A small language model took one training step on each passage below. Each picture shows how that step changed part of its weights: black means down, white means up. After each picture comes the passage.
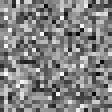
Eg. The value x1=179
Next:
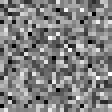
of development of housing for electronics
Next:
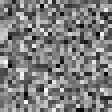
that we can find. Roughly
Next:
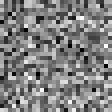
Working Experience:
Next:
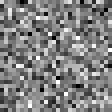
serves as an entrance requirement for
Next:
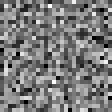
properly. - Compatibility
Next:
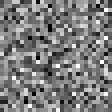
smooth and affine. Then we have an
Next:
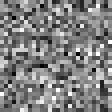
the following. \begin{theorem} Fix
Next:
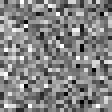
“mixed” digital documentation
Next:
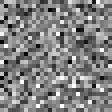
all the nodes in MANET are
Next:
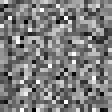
strategy and use of leverage in recasting
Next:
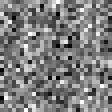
\mathbb{C}, \Lambda_n
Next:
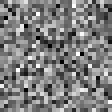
charge are the basic attributes of
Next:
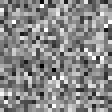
\item[\rm (ii)] If
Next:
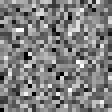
resulting in interventions that fail to address
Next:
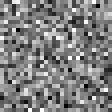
(MFCC) modeled on the
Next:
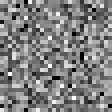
challenges and provide direction for improving teaching
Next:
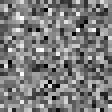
or arm. 3. Restricted
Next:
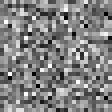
geographical levels and the main factors
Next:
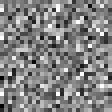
that all data and knowledge shared in this paper
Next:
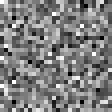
conditions% \begin{align} (i)
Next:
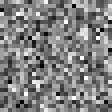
is understood correctly (Xu
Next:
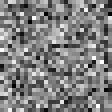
consider the normalization $Y$ of
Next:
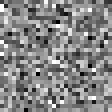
influence of interaction between academic achievement
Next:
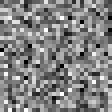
of Substitution production function. In
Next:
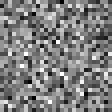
w.r.t. A7 SR
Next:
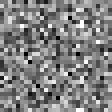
can be driven by a motor or
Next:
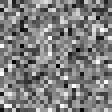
than the young patients, use of
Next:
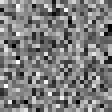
of $\Lambda$ incident to $V$,
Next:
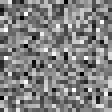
4 shows the representative UV–VIS
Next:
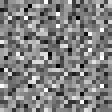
polynomially reduce the set covering problem to
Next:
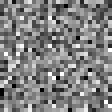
simulation. Sample comments included: -
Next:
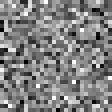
relation based on a large, homogeneous IR
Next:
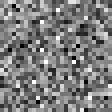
Thus, replacing $\te$ by its
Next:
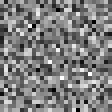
four-shaft shredder
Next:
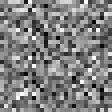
mmWave/THz beam
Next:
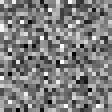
Complex conjugation of ${\frak p}
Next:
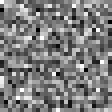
m) plot containing 30 oil palms
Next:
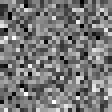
informal way; for instance we will
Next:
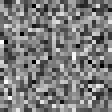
$\Cal G$. \endroster
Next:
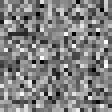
after surgery. The heart rate and
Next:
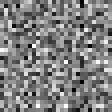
directly attained.²⁷ When
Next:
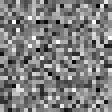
we assume that $\hat{\jmath}$ is
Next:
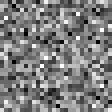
highest rate of unknown participation
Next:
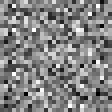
Vitalii Lysenkov,
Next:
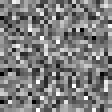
establishment and management of municipal
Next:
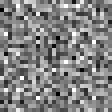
G\colon V\times\dots \times
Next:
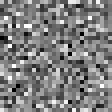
the response solution to exist. Moreover, without any
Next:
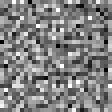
this fish prevents the action of
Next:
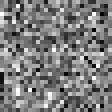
starlike of order $\beta$ in
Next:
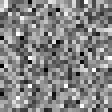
10^{20}$, was chosen so that its
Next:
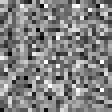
is the set of points that have a
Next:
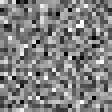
The World Bank assisted
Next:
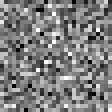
4. (R) If a user can
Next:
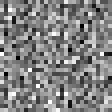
were examined to identify further research to be included
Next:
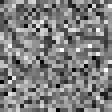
the acidifier, water is
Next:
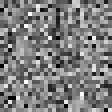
and transport-layer headers
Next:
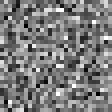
integrals are meant with respect to the
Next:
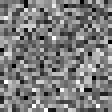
social innovation analyses applied to;
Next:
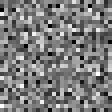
magnetic stirrer.
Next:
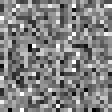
as σ . The calculation of the
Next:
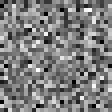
that the *average-standard
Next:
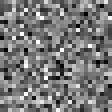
programs of aged welfare
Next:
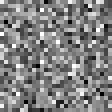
orthogonal 195 to the interface plane (Figure
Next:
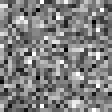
$k$ improper edges. Let
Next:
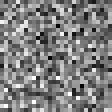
the graft material. The favorable
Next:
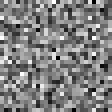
a picture of a large random
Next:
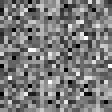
in Dooley et al.
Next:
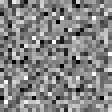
\noindent {\bf Example 7}: In our
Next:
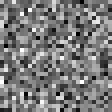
in rural Belagavi
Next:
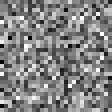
and $P'$ have adjacent
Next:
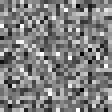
flexibility and productivity in
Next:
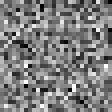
provided for $u=x$ can be easily
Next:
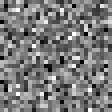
farming systems is an adequate performance
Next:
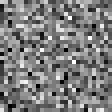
$\Max$ is simple and natural, as
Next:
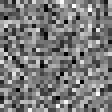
m_2 are erased, but to
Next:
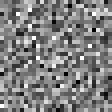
a triangle under a straight line. }
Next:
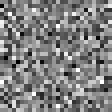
$\Ga^\ga_x$ be the
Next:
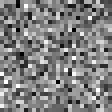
patients are diagnosed in the advanced
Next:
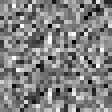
spacelike surface $\Sigma$ in
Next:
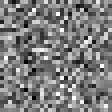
there exist systems having almost specification property and
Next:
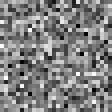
$t\to \infty$ (see Figure
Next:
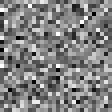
for bigger, faster and
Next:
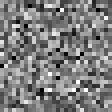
are reported in [Table 2](#)
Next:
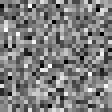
discretization remains robust and produces
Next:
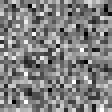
assays and complement them by new test
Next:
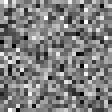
Le Bourget du Lac,
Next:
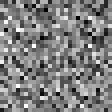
researcher, the final synthesis and
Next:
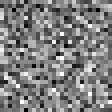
(\ref{int-f}) will appear
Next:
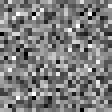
fixed $X$ can admit nonisomorphic
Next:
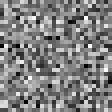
we define \[ \hat{D} =
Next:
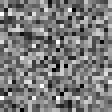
their support network if they need ideas. -
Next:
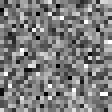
in capped polypropylene
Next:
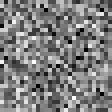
defined for elements of groups, rings, and
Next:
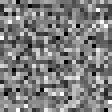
1. The spectral allocations of
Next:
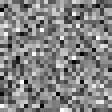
$g_{\gamma}(f)$ are pointwise
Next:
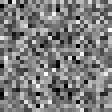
i \lambda)$ with $\lambda \approx
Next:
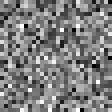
boundary. We are able to establish the following
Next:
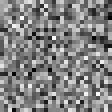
classical theta function (cf.
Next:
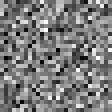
that would be important for the government in
